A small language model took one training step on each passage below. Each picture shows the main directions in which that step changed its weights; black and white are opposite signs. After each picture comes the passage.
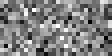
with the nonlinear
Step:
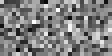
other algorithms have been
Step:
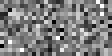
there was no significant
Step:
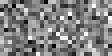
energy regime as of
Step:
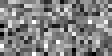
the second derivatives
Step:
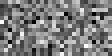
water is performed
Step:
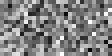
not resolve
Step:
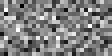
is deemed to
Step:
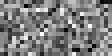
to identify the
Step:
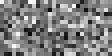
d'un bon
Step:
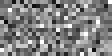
The rate constant estimates
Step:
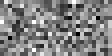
kali pertama
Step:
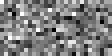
oldidagi qarz
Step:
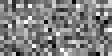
We carried out
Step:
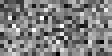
qilish butun jarayonning
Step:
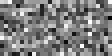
All uncertainties
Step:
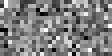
measured as explained
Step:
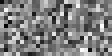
future investigations.
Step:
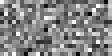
situar en esos
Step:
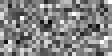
We consider a particle
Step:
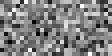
the system is not
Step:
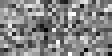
the IAW
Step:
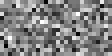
interpolation. As
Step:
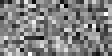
taking the randomly
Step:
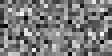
in plaats van
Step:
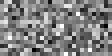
dados de sinais
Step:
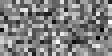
can motivate different
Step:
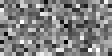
result. In these
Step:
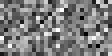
interesting to note
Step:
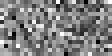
de lo que en este
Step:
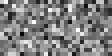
e com a organização
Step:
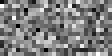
of a spherically
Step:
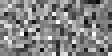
and administrative
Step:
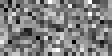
contemporary design
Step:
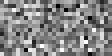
the modes, so that
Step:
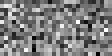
se explica por
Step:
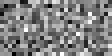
$h$, such that
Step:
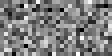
and solution $F$
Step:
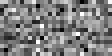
It could be done
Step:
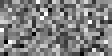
g/l dan va
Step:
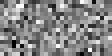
de Od\'on
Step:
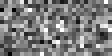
the Fermi
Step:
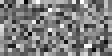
bir qancha
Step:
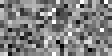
different values of the
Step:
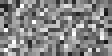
ilmiy talabalar
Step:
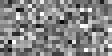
dimensionless IB
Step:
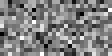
are given as:
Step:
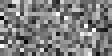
denotes the
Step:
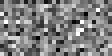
next section we
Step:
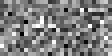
is finite for the
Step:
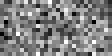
interference effects is well
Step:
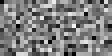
documentation for
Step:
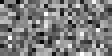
a inovação de
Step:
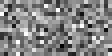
remise en
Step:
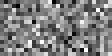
city of São
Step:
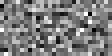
va fondlar
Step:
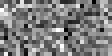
the observed time of each
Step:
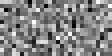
(inset of
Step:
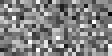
hundreds of
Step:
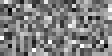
svrhe i
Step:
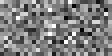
N$ and $g
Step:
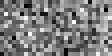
the torymid
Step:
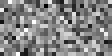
du budget
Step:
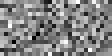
the system of graphite
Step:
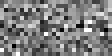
a single planetary
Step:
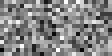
the deformed cross
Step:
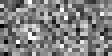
этого на
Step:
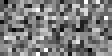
Yungelson \&
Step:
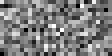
and ability to
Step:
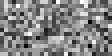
Times to the
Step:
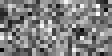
the magnetic sector
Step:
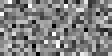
підняти на
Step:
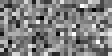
to represent users as
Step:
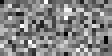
erigirse en
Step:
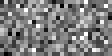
& Neural
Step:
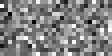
на ключевые
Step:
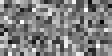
particle scattering process,
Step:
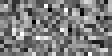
is constituted by
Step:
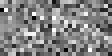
the projected
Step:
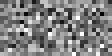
conclusions because in
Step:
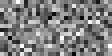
und ihre
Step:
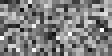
a function of period
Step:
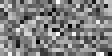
level by the transitions
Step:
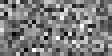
permanente. A
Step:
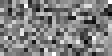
(ISH) and
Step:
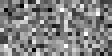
and the dynamic
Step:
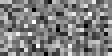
analyser la
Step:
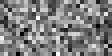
show the resulting
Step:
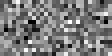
extremal points,
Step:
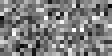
» sert à
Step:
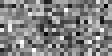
the Universe density parameters
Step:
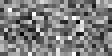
c c c}
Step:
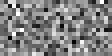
maximal of them has
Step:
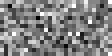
continuity of the
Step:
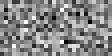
sedang, dan
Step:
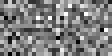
coefficient of the term linear
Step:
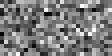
to develop such a
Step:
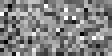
rise to quantum
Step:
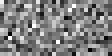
a manifestation
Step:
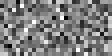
3pt minus
